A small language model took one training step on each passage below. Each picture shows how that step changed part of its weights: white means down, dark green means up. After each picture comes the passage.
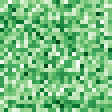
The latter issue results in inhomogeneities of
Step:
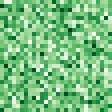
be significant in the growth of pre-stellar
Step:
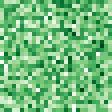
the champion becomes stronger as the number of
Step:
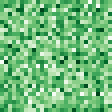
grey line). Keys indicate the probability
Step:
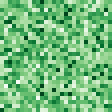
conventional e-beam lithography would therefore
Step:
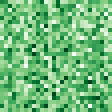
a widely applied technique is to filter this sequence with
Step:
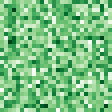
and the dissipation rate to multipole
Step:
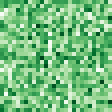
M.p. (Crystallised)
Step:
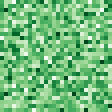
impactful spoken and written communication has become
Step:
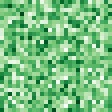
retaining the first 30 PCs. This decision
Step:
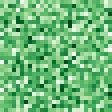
teachers; this results coincide with the results in
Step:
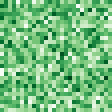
a knot. The number of crossings is
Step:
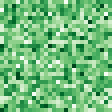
documenting the results, and assuming responsibility for
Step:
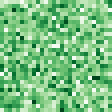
The best results regarding harvested dry grain
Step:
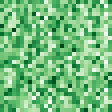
DX internalized into A-549 cells
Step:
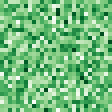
components, the stoichiometry of the
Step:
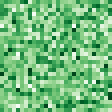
singlet conformal operators to the anomalous dimension of some
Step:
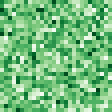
$\mbox{Im}(C)$. Since the charge
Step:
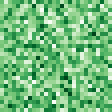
on the foundational theories of cognitive
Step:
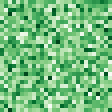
to broaden the dissemination of debates
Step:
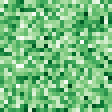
biomass synthesized. For nutrient
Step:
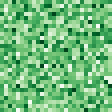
Here, we introduce a Bayesian joint
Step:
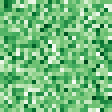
Sometimes the proportions themselves are observed directly,
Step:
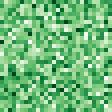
in the number of shipments from China to
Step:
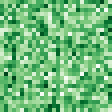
correctly!* Therefore, to demonstrate to
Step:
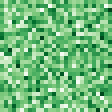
who are firmly grounded in knowledge
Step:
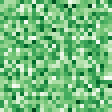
of our research in 2023 on six islands that
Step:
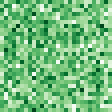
describe the cosmic evolution, at least with the current
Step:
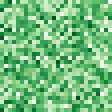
For ER-AESO/SSH
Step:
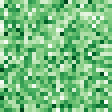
luminosity distance limit. These ratios should be below 1
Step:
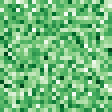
Our results highlight two points: The inclusion of
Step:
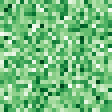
dipole transition rate (hindered-M1
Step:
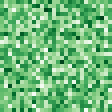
maximum benefit (Akanbi 1988).
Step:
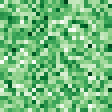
country is malarious and an estimated 51
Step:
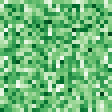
Descriptive statistics analysed and presented data using
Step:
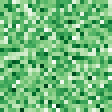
three questions: 1) What are the working and
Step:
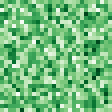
Teaching Practices for Reading
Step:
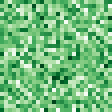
is one of the most serious and commonly
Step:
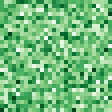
and emerging areas has improved access to higher education.
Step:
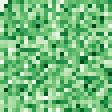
calibration curve by linear regression for each sample. The
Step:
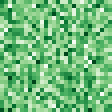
abbreviations AI Artificial Intelligence
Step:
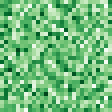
\noindent The results from each LEP experiment,
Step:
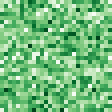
four operating points/precision configurations, while
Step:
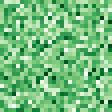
the same sample was studied). The electric field across
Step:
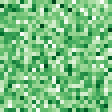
a significant addition to the 16-byte record
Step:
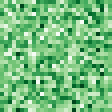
between Transcutaneous and Serum
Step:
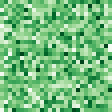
is because the fillers with large aspect ratio can
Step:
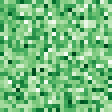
and the forward Euler explicit scheme to advance
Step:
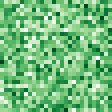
the features expected from Dark Matter
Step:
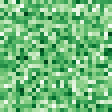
of width $2D_0$ and a
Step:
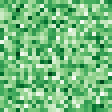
and easily sourced from coconut water
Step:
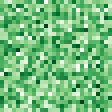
authors of [10] are considering moon and
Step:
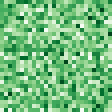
and blue level steps are given by the weight
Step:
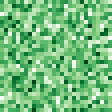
Sūtram, International Academi
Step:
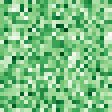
task} \label{Fig: Comparison of
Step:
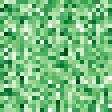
should be more or less proportional to the doping
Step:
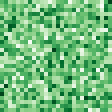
him understand I repeat my thing again that
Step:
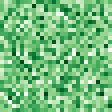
in 34 countries. The study finds the significant
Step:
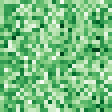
the file size decreases from 2057.36 B
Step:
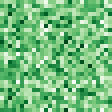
To study the consequences of the EPs
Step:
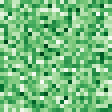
elastin) surrounded by an
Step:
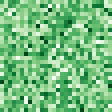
translation using this instructional design. Additionally,
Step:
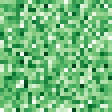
behavior, target architecture, and family are almost always
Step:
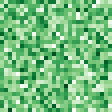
with $N_0 \sim 1
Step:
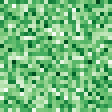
demonstrated with a real example which involved an analysis of
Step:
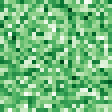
(MBA) or also known as Association
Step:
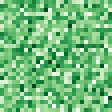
50 pages in English). D6.4
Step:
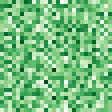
The journals were grouped into different
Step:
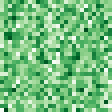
effective medium elastic constant can be calculated for the simple
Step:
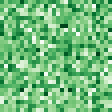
to 1.06 all satisfy the mechanical stability
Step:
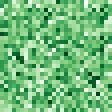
centuries. A scrutiny of
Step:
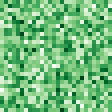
should be clearly specified. In addition, benchmarks
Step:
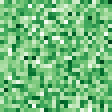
patients diagnosed with epilepsy and other
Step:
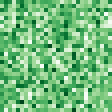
its primary and secondary valencies as well. In
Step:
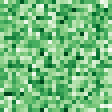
by effective social media content and the strong influence of
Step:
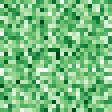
from its maximum to its minimum within each cycle.
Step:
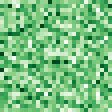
*Hordeum murinum*
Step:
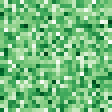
are selected by reconstructing a $\dz$
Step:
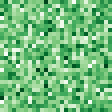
there is another, somewhat unusual
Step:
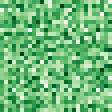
architecture includes town planning, palaces,
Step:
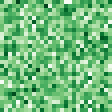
real means of communication, a factor in understanding and
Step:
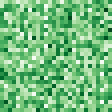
find out whether the gender of the primary school teachers
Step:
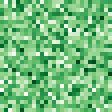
given by $\cL_w =
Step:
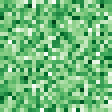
16562, and by the Danish
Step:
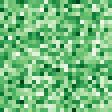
and F. Scaglione “A
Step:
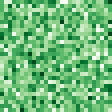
found for flares above M5 remains for less
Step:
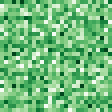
field of weather classification. This study focuses
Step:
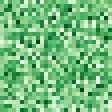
all the work delivered by the
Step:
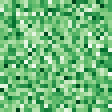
encourage patient engagement, and adopt digital solutions
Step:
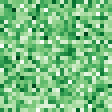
reflected by a uniform FBG. The
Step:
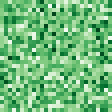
groups are modelled separately, estimation is carried out
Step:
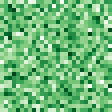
from Bee also better than generative
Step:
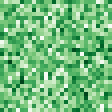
the range from 1 to 20 MPa
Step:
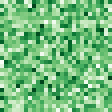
prove the robustness of Stereo
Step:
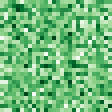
simply the utilization of employee expertise in
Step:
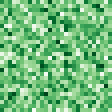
/ ns delay / ns 21
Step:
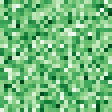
able to prevent 15–30% of
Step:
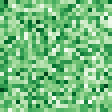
the entire A24 dataset, where there is a
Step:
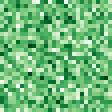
temporality is probably a necessary dimension of such
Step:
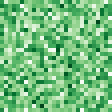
a cloud causing a purely dispersive delay
